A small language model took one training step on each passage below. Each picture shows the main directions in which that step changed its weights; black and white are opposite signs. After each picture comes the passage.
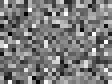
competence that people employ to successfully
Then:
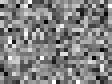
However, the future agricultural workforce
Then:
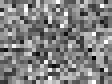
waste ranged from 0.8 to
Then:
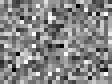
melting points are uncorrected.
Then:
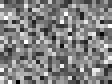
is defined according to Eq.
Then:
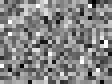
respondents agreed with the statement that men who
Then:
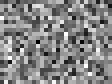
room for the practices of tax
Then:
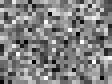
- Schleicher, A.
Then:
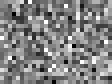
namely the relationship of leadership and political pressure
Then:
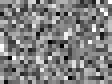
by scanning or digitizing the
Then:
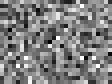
in diagnostic and treatment techniques, ,
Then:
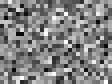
also from poster discussions,
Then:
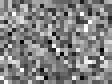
how we would describe the personality of a
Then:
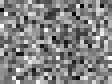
çok dilli ve
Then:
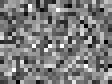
amount of energy produced, the level of
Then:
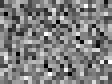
such as unsuccessful business
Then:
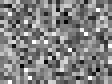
be informed by climate resilience and to
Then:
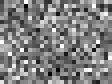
target point continuously. In this
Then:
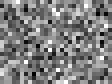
charts for the requests density.
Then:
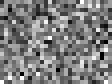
correlation equations previously obtained for other
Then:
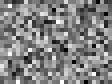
Create an explicit provision for the
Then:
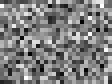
in Spain. The third building with
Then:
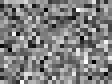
a photon. In such a
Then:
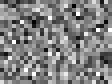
was obtained by contacting the brand
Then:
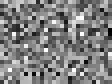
of the coupler, -
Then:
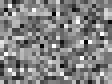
it as a valuable cultural heritage
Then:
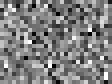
transport layers are used. The
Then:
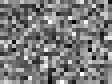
in older children as well.
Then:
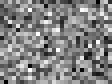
TABLE I [B denotes
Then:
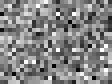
answer given by Database Management
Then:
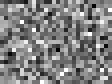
1. Bosh idora,
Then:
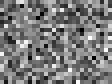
Pedroza, M.,
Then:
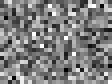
ablation, metallization,
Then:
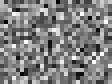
practices regarding breastfeeding among
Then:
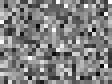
[1] Transverse process is
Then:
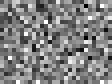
temperature load along with the other
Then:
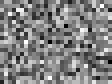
EDTA and NTA on heavy metal
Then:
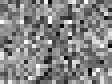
Regression Analysis The multivariate
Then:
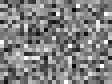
of heart mitochondria.
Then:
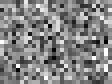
Interpretation (MWI)
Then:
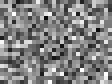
quality defines knowledge and peace.
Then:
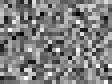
7. Scientific development of organizing and
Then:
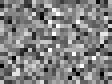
Camera-Based Assistive
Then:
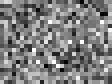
in order to understand if there are significant
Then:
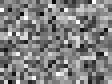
sheet of a specified alloy composition were
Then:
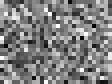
poor communication system and where the farmers in
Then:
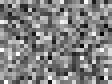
together to drive change in the
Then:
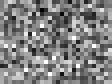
razor** is a razor with
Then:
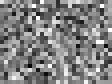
follow-on activities. (2)
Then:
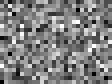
3 Samarinda* has a
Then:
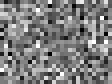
in this section. Figure 1 illustrates
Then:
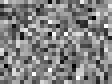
in the class can be a resource of
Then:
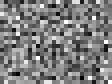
of exponents in the prime
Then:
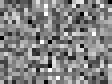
key focal and challenge areas that are
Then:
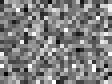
act correctly in different situations
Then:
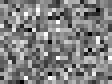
overruns, 31% does
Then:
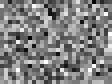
(SOM) counter propagation network
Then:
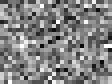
of young-one within the body of
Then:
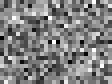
authors added that infections particularly maternal
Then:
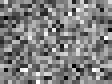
teachers [21]. Almost forty
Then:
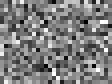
*folkography* as a methodology
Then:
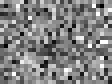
and amputation, significantly
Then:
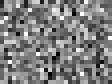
encapsulates the practises and
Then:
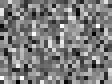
stimuli of 5 Hz or more at
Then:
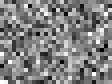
toxicology. Various analytical
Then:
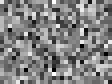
conducting such study, it is
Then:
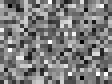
can only be prime if q is
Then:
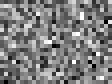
for diagnosis. This difficulty and delay in
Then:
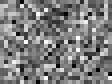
and B. Hence, colitis and
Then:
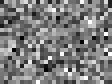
animal study, in accordance with the local
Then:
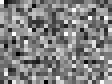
RAs can be installed
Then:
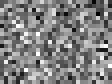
& Gregory, S.
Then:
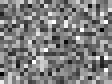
of Group Creativity. In
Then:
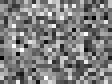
a resource-constrained market.
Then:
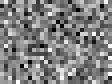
to represent the most frequently identifiable source
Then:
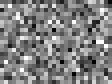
Actions Part 5: Earthquake
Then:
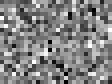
3.09 and standard deviation of
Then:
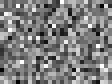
p ? Is the case of conservation
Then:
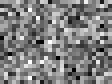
for fossil-free steel. Innovation policy
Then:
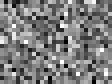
the condensate produced at
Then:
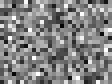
than a direct nausea
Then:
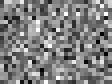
important element of life with several biochemical
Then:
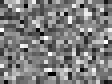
could be well placed to help unlock
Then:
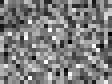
other chosen methods, inconsiderable
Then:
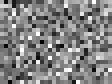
the past years. In particular, the
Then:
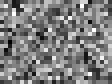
exhibit the culture. On the path,
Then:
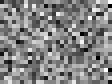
with a variation from an amount of
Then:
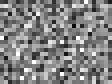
for folpet up to
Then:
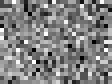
do they cope with these requirements?
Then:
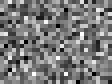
Institutions of the Tripuri
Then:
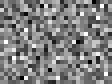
nd nd +++ nd
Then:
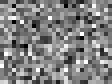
was dipped into distilled water to
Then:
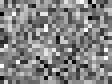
large class detection approaches? Q4.
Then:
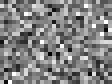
toilets and collected data by
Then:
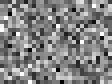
out exchange experiments between H-resin
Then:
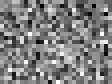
making it understandable to people through device
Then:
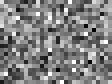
animal manure. The soil analysis showed
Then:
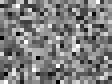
and Pick Plan. • Designing
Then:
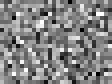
do that, either; and I shall
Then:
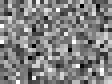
months and 12 months both radiographically
